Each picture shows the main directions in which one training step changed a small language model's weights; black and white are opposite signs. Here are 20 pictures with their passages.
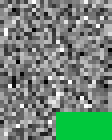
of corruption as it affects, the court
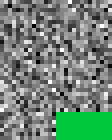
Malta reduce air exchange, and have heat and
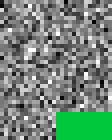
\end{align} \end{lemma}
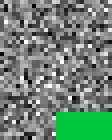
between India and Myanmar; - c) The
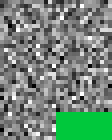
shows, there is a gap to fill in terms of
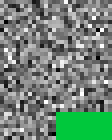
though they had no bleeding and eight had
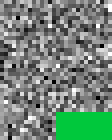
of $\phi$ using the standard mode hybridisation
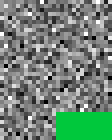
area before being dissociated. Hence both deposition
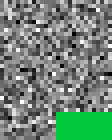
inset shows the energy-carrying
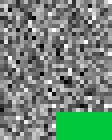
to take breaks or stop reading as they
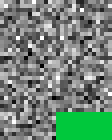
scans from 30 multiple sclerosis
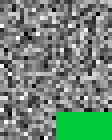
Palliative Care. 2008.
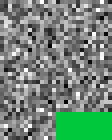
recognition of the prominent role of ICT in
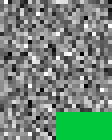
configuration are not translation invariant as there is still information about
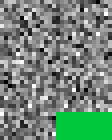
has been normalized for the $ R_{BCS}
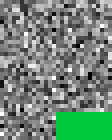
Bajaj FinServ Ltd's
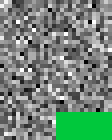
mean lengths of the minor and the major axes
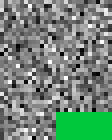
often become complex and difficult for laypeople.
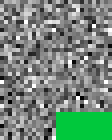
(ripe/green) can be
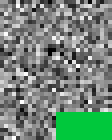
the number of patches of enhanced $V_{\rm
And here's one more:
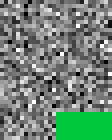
are comparable for different values of $E_1$,
